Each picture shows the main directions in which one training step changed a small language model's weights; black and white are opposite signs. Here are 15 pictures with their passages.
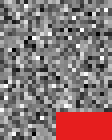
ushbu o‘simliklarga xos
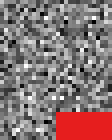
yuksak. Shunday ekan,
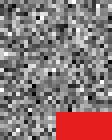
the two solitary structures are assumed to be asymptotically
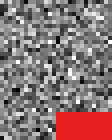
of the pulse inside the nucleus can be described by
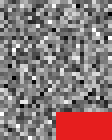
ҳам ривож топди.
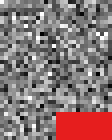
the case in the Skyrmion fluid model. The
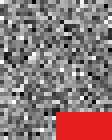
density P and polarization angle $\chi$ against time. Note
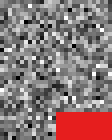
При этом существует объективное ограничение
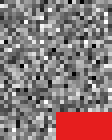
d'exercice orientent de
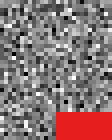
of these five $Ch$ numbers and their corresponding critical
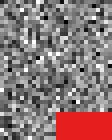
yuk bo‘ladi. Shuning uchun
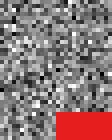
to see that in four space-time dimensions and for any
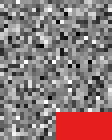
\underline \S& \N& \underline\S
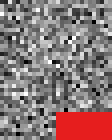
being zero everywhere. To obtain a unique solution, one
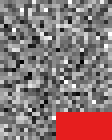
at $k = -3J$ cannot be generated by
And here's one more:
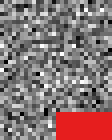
Movie 7), and the creation of
